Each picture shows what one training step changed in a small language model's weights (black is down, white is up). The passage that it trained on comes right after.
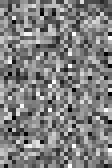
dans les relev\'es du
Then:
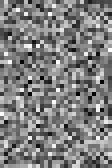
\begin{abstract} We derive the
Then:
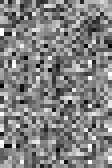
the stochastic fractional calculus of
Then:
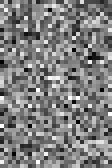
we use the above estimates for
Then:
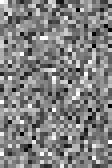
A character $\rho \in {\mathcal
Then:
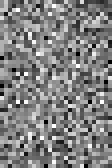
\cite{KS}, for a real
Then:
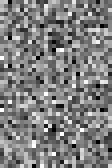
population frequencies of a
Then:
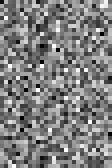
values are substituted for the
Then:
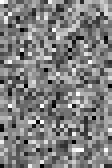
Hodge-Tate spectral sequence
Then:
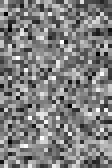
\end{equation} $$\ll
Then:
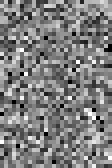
the Legendrian realization
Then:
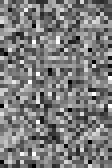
study diffusions in deterministic systems.
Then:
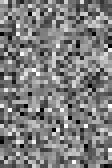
In order to give the possibility to
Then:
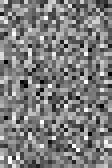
complete homogeneous symmetric functions of an alphabet
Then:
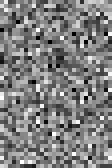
a proof for the sake of
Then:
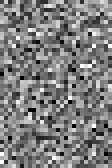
the $\KL$ function admits an exponential
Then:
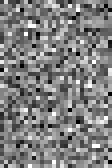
\partial r_4/\partial
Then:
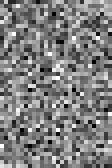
assumption $(\ast)$ is fulfilled for
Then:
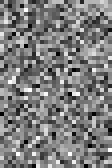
get the lemma. {\bf
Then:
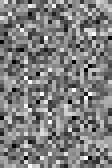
Spain. \noindent
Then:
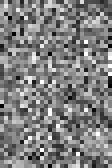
in a ball of radius less than
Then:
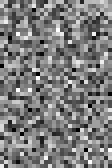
another by non-constant terms of order
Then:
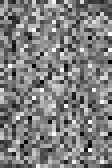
to carefully choose the compactly
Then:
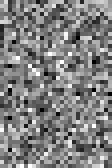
time $(\tau)$ evolution of curves
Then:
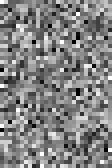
Let $\chi_n$ be a
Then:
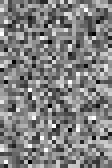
summand. In particular, a
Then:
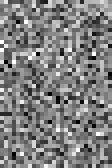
an ordered abelian group $\Gamma$ together
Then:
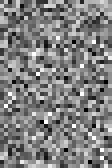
the sense that its stable and unstable dimensions
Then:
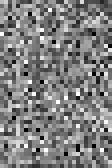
Institut}\\ \hbox{\footnotesize
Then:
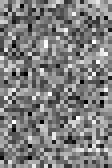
all $A \subseteq X$, so
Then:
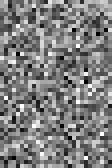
at least, if there is a Lie
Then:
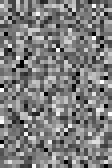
is not the zero function. Then
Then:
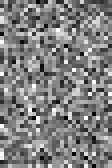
describe at a lower level the models for
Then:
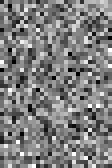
points in the cell -~which
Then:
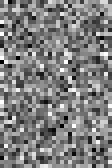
that $G/N$ is
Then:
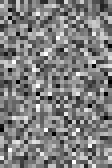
is equivalent to the convexity of the
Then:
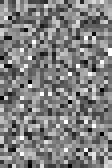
can be divided into two
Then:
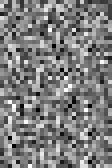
symmetric Lévy process with
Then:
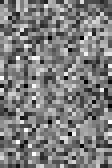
can easily get that the allied vector
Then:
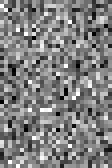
$\nu$ at $x$ and
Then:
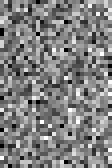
define the partial order in $Z$
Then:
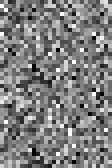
$ij$. Finally, taking
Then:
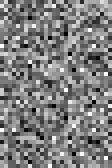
$P_1 \notin
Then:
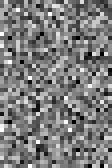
\begin{array}{ll} 1
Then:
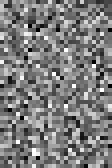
depend on the partition. It is not
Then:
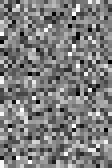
tel que $c_{\alpha_1
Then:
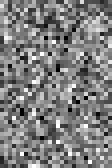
diffusion and a lot of
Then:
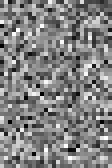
that ${\rm cod} (\chi)$
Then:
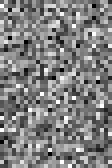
$\frak F_2$ with two
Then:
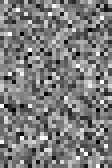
\begin{proof} Choose a
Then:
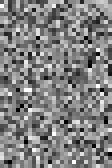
time. Congestion control under real
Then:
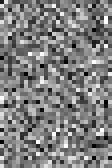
$% \varphi :M$ $\rightarrow
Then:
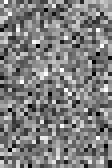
S$ is taken by $\phi$
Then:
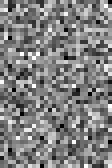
set of coordinates at $y$ and
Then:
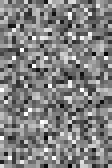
Republic. ITI
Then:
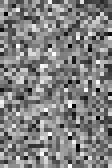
\text{ and } \eta
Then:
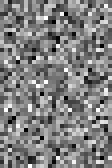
equivalent inequalities: \begin{eqnarray}
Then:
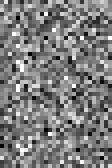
polyhomogeneous with variable order follows immediately from
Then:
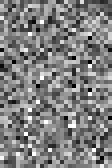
vehicle routing literature. In
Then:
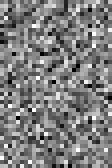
and $\widehat{g}
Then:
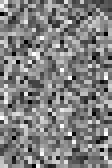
b\}$ and define $[a]$ as
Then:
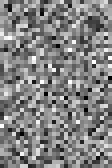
dimension in a continuous geometry is a particular
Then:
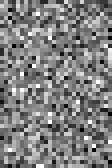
is isomorphic to the coordinate ring of a
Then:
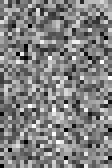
This is a one to one linear mapping
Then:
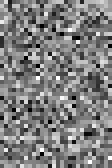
identification of $b \in
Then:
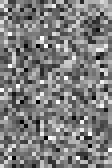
$G$ is invertible, so the
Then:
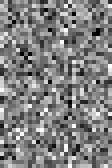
serie $x=\dis
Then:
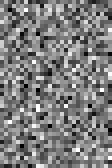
form the final output of the
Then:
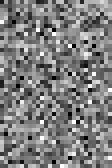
denote the Scott-Zhang
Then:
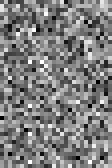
colimit \begin{equation*}
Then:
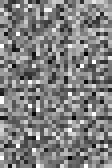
way: first prove it for the particular
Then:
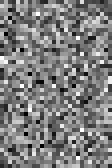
is based on bisections of
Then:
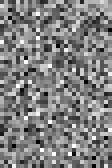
is the smallest algebraic set in
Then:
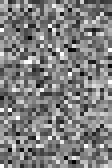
section we briefly recall some notions from rational
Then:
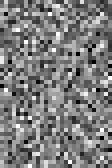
\end{itemize} In total,
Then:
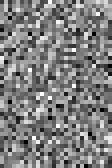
of dense chains of pointed
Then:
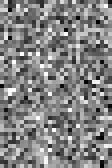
set of rotationally symmetric metrics on the
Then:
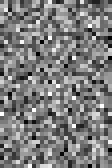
of length $n$ and
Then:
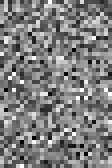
of observing a given complexity
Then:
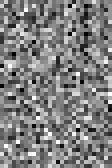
units of the commodity by the
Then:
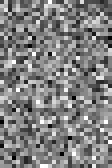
of $S$ into $p$
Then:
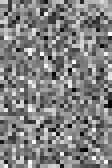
Le Potier qui a
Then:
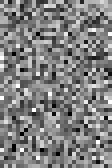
the energy functional (cf.
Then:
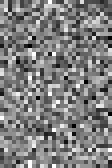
of $K$ for a linear differential
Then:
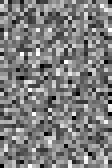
base of investigation for auto-model
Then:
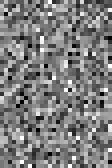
\alpha \leq 2$, the symmetry
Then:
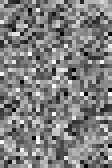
Now since we work with an Abelian
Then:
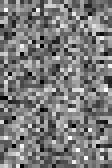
which causes problem while comparing trace
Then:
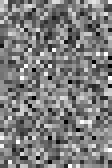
surface in characteristic $0$ is
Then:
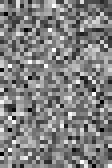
with different capacities. As one
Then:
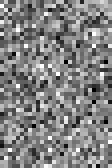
$\xi\in\Lambda$, then
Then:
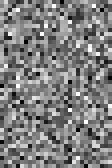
\textbf{Step 1} is isomorphic
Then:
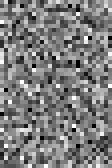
that $q_j$ takes values
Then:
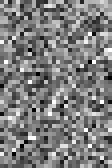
the reduced graph will not have the triangle
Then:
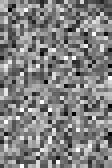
number of frames, at which we
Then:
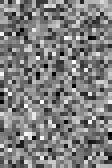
the network emanating from a
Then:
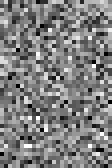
replace the graph convolution. After
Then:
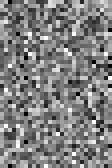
trivial in this case. For
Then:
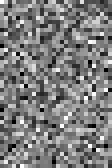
Capacity (Li-ion) &
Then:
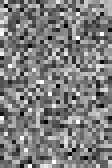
notation $G_{ij}$ for the
